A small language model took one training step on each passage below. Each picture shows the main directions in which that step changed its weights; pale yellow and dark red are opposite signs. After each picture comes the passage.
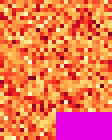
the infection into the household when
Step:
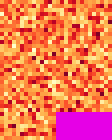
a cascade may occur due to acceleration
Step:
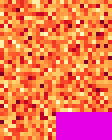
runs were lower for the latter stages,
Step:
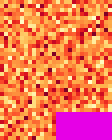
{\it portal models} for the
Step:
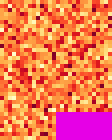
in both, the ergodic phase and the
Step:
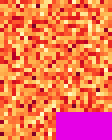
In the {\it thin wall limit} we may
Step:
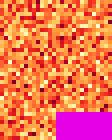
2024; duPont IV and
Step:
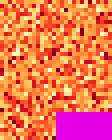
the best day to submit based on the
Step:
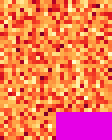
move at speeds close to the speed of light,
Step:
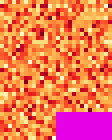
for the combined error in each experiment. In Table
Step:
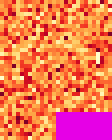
only with the deleted arc, then such
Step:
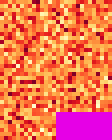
other hand, a high entropy indicates that some
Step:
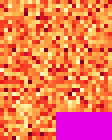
of the Nd $f$ electrons. The band
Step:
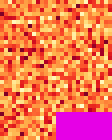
\textbf{Step 1: Repeated
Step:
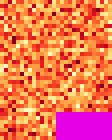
previous study~\cite{Droz} which points
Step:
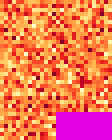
compensation \cite{Ding}. On the
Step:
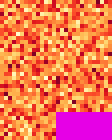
temperature above which the thermal pressure of the gas
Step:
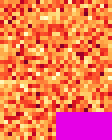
\begin{rem1} The group
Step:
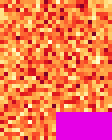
overburden completely eliminates the
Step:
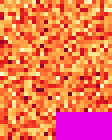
change sign. Together with the fact that
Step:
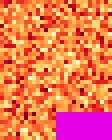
Excellence ct.qmat,
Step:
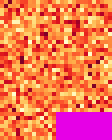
though hidden, organizing rules and
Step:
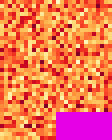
the information of transition $t_{i+1}$.
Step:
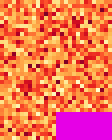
Airy beam has been denoted with orange
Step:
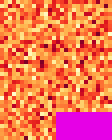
point of $\tan\beta$ to significantly higher values
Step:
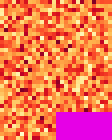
cross sections. We then pull a random momentum
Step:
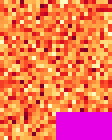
setzen, dann hier am besten
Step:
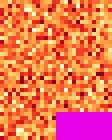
value is given on the right axis. Initial frequencies
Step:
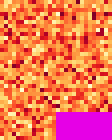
planning physics programmes for the advent
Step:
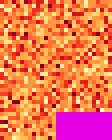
of YBCO. Note that the investigated point
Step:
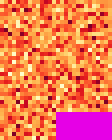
**Fig. 3** View of the computational
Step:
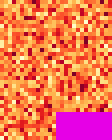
embedding model is trained to predict masked nodes
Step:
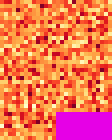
Note Position Regulatory Capital
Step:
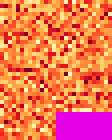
(2N)$ elements. Its elements can be
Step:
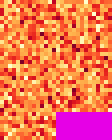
two-user IIoT system, which
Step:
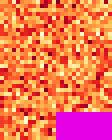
provides a supervised adaptation to
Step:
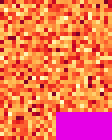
toward the ALP mass, we show results
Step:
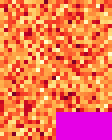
on `Nonlocal elliptic and
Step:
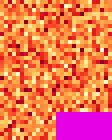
methodologies viz., XTB
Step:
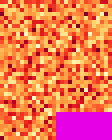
and cost function is only 56 times. The final
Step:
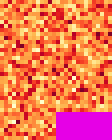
scores generated by the OpenSSF
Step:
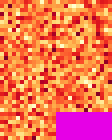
estimates for the \Ntasks{}
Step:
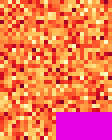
$\epsilon_q=const$. Consequently
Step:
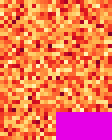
time reversed image. The Bateman
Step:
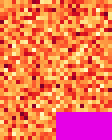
- r_3$, which is responsible for
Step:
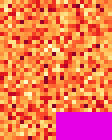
perturbed Hamiltonian, while the unperturbed Hamiltonian
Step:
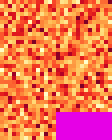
the stability, as the exact stability interval depends on the
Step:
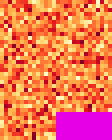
costs apply at any time, except at any
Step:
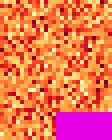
with a tungsten tip prepared
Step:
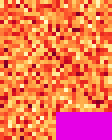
0$ in the $c$-quark
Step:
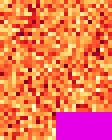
Below 1000 K, we observed the
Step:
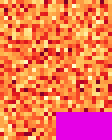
with respect to the local normal. We introduce a
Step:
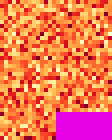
${C}_{2}$ symmetry breaking in the
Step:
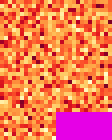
the whole outflow in the first place.
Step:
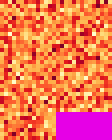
is that the residual resistivity increases when
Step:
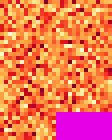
$f \simeq 1$ the value of $u
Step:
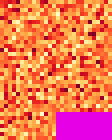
clusters over all the NanoRocks data
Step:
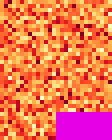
functionality highlights risky areas in the
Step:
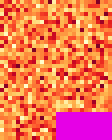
two are shifted away from the band center by
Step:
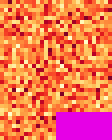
valve/pump/motor to
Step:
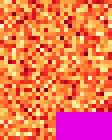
thermodynamic limit. Since such defects are
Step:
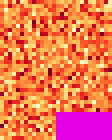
are known to be eclipsing
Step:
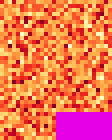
investigations along these lines have been performed for possible
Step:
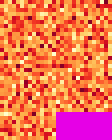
efforts that have led to major technological
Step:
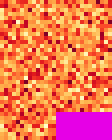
integral constants of the lowest order solution. The
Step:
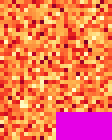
on the top panel of Figure~3 shows a full
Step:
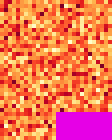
silicon carbide (SiC)
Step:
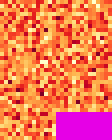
the rest of this work unless otherwise
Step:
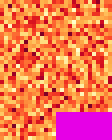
Physical information hierarchy is located at
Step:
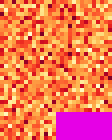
to two heat baths at different temperatures were
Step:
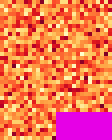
CRB [18] on the SPE
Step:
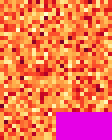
walls, the pipettes were
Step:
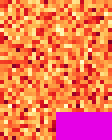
$X_0$ variable \begin{equation}
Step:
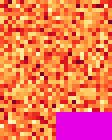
function of the photon wavelength. We find a maximum
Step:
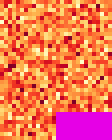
rigidity $P$ and time
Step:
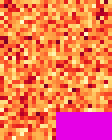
new session in which helping others becomes
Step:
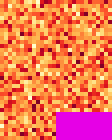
'2D-histogram' is
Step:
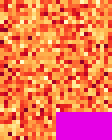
Brillouin zone. Arrows
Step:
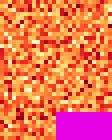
and local abelian symmetries, are natural and
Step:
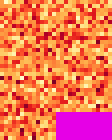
Classification} While the expert system framework
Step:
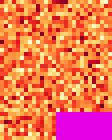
about whether the environment Hilbert space is finite
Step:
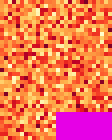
system. In \secref{sec:2}
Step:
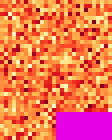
(\ref{eq:suppot}). Thus,
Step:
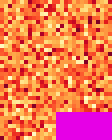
spacer are scattered in the sample
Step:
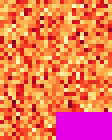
symmetry, the tilt operator must induce
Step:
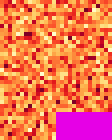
hyperfine contributions. Therefore, here we do
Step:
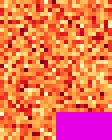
50,000 per month reside in
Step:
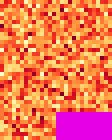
CS reconstruction algorithm in general works without
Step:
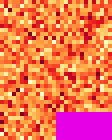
Mn layers sandwiched by two
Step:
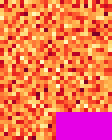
of the 0.8 keV component.\\
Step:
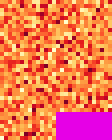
title of your work seen) all you would
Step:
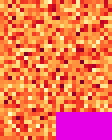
is the Fermi-Dirac distribution function,
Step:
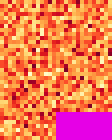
the methodology, before we summarise and
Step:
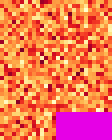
zero syndrome instead terminates decoding
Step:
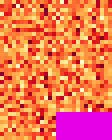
effective assessment of the electronic structure of
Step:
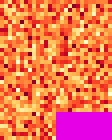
and entanglement and quantum measurement that, under certain
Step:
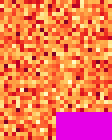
of two types were grown on the r plane of
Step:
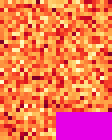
group obtained \be \Gamma_{1n} ~
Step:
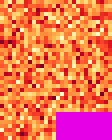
$\mathsf{Merging}$. In Figure
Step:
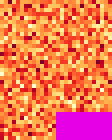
values are provided for posterity so that the form
